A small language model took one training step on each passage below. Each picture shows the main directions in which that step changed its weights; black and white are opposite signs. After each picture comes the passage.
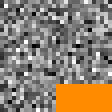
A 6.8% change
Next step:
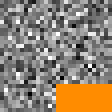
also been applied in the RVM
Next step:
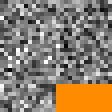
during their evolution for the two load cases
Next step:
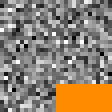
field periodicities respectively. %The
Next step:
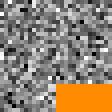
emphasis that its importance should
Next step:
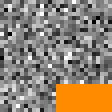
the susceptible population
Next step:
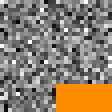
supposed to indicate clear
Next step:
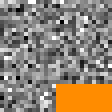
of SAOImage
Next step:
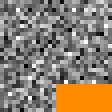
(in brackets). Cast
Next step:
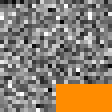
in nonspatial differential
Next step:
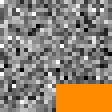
correct value. When the
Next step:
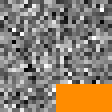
in terms of the number of local
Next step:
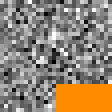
8 furthermore refers specifically
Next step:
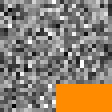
these weights were adapted from
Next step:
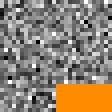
ASSETS For the Year
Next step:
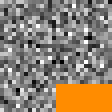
For this experiment, the training set for
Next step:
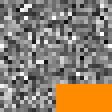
for the MC implementation, as they
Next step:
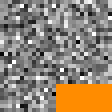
$\alpha$, the entanglement
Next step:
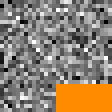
equipartition of energy among the
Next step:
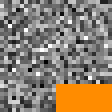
of view of dynamic performances,
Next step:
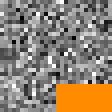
under 2 years of age.
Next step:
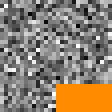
SSH Hamiltonian
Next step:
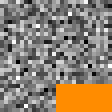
The way in which these networks are
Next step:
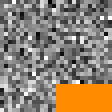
hydrogen from the
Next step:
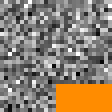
with a momentum-dependent
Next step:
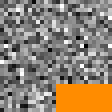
also frequent assessment and
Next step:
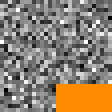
reached the flowering or production
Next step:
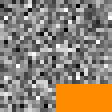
for channel assignment problem.
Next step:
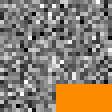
pertaining to Virechana
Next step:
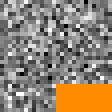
model. Overall it provides
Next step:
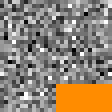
sensitive data and discuss the
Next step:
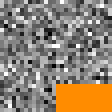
effect of relaxing this assumption;
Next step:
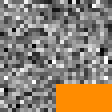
frame is distorted inside the
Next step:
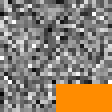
and development in each of six program
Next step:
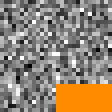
complicates signal detections and
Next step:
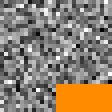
space $\lambda$ is far from
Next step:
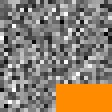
Complied (b) Tablet
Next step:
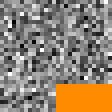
interesting aspect is the dependence
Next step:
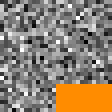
the highest percentage
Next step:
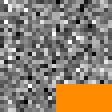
their relevance. Our
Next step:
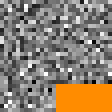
a valid APCA representation
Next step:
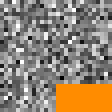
rely on a distance or similarity function
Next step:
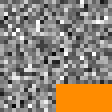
of general relativity in which mass
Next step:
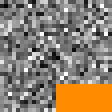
individuals have Alzheimer's
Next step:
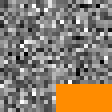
but does not necessarily
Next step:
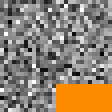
the economic structure. C.
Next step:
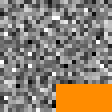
previous research [20] and
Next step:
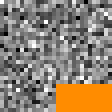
The gaze interaction data for each
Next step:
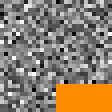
the theory of grain alignment
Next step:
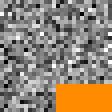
| −35 | Temperature
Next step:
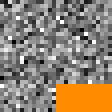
the solution phase was measured by
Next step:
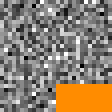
major problems are identified:
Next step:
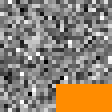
crafting a digital
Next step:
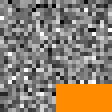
Instruments is designated as a
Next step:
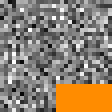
(USA) and developing
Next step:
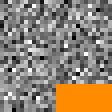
in somebody’s
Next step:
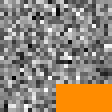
formation of free-standing
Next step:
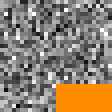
identify areas requiring more
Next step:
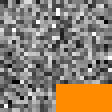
ESTIMATION OF
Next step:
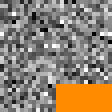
(genomics), RNA
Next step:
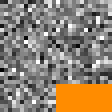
that greater numerical
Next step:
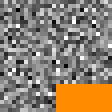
not successful as the
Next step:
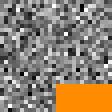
a multicore system.
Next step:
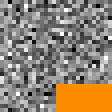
each represented as single blocks.
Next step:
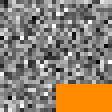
was developed by approximating each density function
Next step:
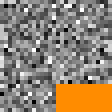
some advanced civilization
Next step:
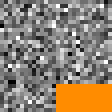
at the national or international
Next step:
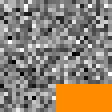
only the case for low energies but
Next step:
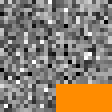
single machine k-means
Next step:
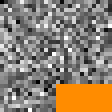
have expanded access to regional
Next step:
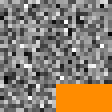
a series of preliminary simulations
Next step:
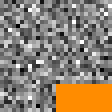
not be ideal in CA.
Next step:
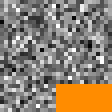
the thermodynamical volume
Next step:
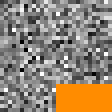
similar calculations for three-dimensional
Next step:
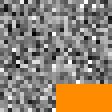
method of Claisen³
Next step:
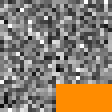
and USMR, respectively. The
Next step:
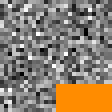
the individual level. First, data such
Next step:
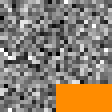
and (ii) critical
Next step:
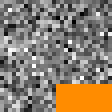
4.1, as it shows materials
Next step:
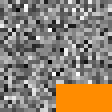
colour or background a person
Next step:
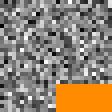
no statistical evidence for HCN
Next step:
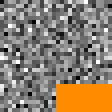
classical way to determine the mass
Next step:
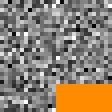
antagonistic politics through
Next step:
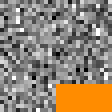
(KMO) provided further
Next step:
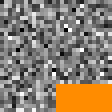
aeruginosa* and
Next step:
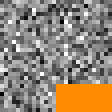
use the Bradley
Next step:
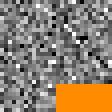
T cells in nude
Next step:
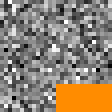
and real-world data,
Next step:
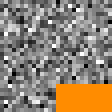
or 33% saturation.
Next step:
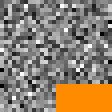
a handover to maintain optimal
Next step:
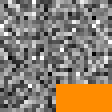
causes insolubility thus
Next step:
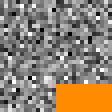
index $\gamma$ to the percent
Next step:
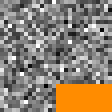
consumers (friends &
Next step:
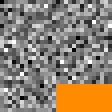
immediately that after the
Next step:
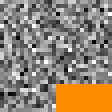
about the importance of taking on the
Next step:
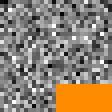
were conducted in an ideal
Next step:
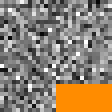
\noindent {\bf Class
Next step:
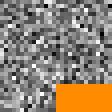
atomic density matrix, and the
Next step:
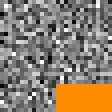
section and the hydraulic
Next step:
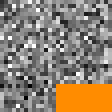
accurate even when $D$ is
